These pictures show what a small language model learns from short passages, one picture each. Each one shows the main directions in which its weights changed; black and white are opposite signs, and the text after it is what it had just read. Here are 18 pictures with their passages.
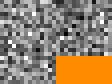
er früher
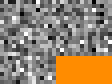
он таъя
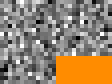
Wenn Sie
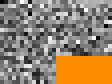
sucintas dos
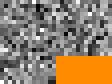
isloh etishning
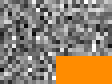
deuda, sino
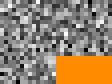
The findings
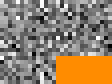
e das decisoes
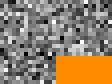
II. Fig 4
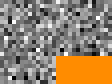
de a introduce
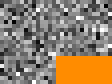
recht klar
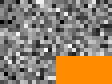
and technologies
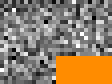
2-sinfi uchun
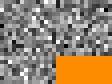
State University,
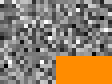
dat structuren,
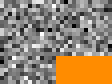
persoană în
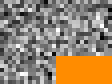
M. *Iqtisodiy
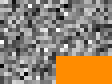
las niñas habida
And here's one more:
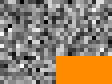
на 5 шп. по
